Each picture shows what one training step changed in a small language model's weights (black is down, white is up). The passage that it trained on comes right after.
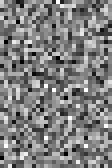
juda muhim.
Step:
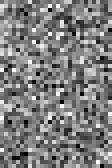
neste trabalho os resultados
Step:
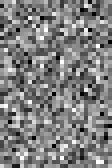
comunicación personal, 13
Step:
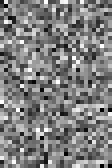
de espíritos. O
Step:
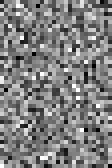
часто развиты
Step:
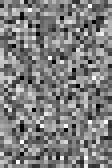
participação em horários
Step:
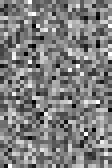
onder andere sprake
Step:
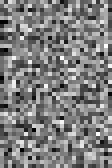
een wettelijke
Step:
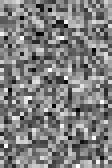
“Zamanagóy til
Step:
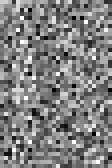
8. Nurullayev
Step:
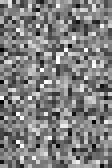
yondashuvlarga ega
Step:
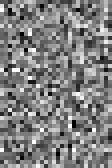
barcha o'zaro
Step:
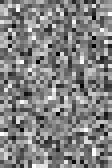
ковер отмечается как
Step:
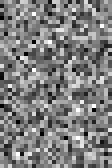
ifadenin doğru
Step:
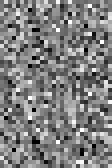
promosi, informasi,
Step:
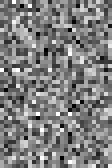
tarkib topadi.
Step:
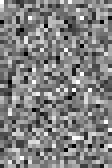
dari Open API
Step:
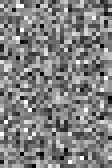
на то, чтобы
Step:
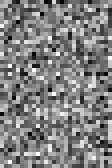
identiteit.** Het
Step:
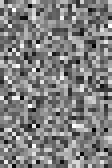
beneficiem tanto os
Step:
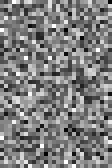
Çelebi de
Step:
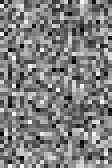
«холодном» и
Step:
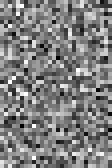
бунга зарурат
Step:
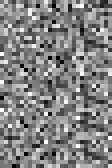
що, за словами
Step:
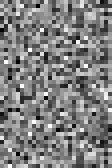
модели поведения,
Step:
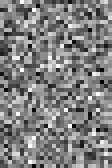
Air Bawah
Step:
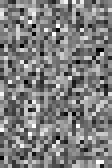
contextos. Esta
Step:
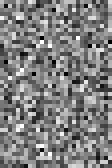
diese ehrliche
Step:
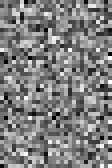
asoslangan metodlarni joriy
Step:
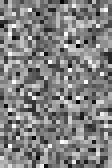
supreme sacrifice
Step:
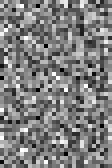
в зарубежной
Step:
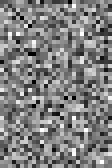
pojavio se, u
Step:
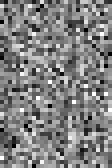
przy Polskim
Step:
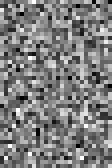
de conocimientos y
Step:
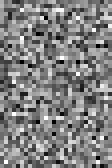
dewan direksi,
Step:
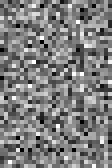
gevolg van een
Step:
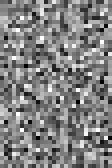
sahip okullarda
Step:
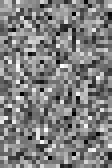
en el aula. Los
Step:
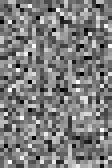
*Din eğitimi
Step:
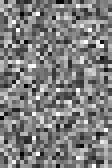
una declaración de
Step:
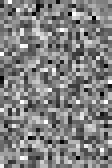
in de balans,
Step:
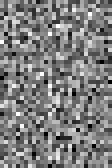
o'qitish metodlari,
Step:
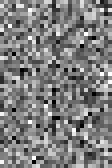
які покликані
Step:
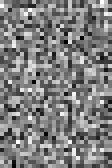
cotidiano dos integrantes
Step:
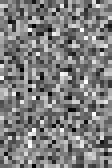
Historical Destiny
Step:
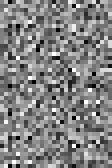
CC BY-SA
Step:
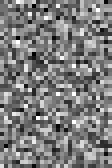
birliklar deyish
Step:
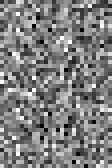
țări. La
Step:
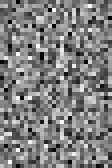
ihre eigene
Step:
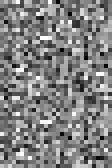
membahas konsep
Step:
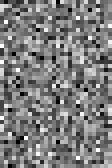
um mundo aberto e
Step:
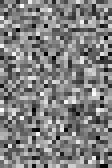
modern enterprise to
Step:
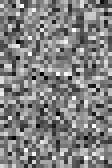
та трофіки
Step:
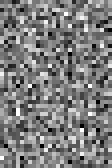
[3]. Una manera
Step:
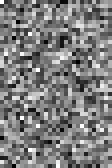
encumbrados (ante
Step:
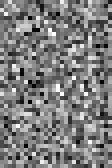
korrelyasion yoki
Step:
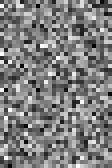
практика развития
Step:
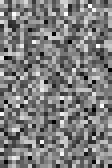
dáwleti keldi)
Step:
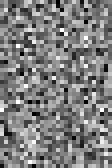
Duke kuptuar
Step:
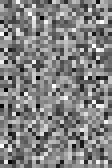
ўрганган ҳолда
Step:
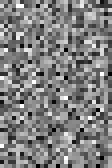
на задоволенні
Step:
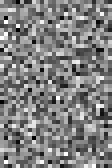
pregrado y posgrado un
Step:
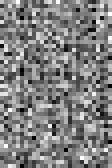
istoriei, implicat
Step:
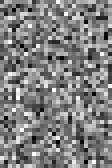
identifikator. Kaj
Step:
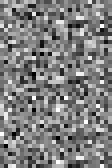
of the disease from
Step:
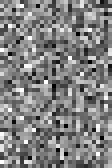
при встановленні
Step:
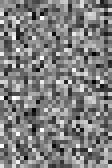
orqali hozirgi
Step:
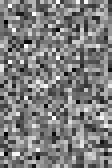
mensaje "No
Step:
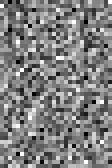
ABOUT THE
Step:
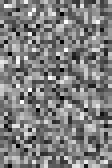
divulgación de esta
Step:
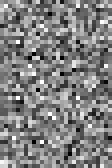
Maroc ». -
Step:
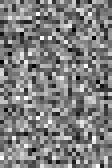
ada pengaruh yang
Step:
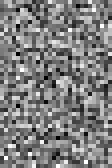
men, yashayman —
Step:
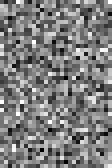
in maniera estremamente
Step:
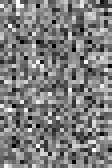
організацію та
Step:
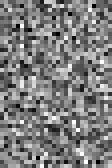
de llegar a la
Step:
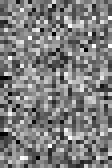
geheven over een
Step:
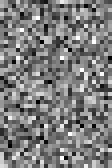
de caráter doméstico
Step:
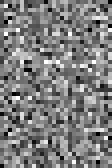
olingan birikmalar
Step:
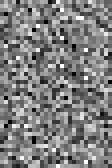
jiddiy kurashlarni
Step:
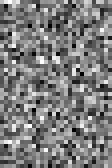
pri dnevnom
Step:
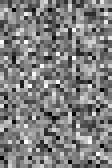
hisoblanadi. 2.
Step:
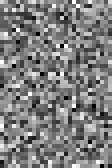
especial começava
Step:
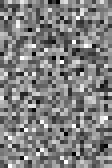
focusing on the
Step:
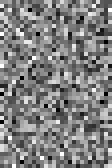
правильно подбирать
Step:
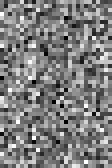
El propósito a
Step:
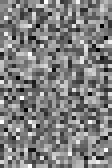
durante a pandemia
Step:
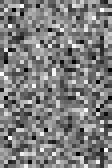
поддержки [1;
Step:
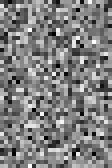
transformación digital en
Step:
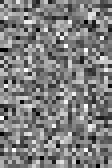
adabiyotlar tahlili
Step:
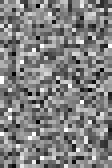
от массовой
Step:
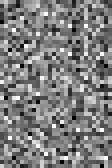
mensal e de acesso
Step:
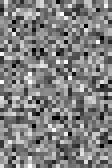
va etnografiyada
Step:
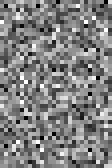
Shu bois muzey
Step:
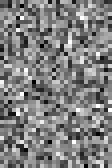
„aan de top”
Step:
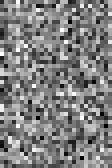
растение из семейства
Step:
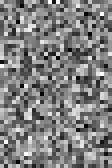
selama satu semester
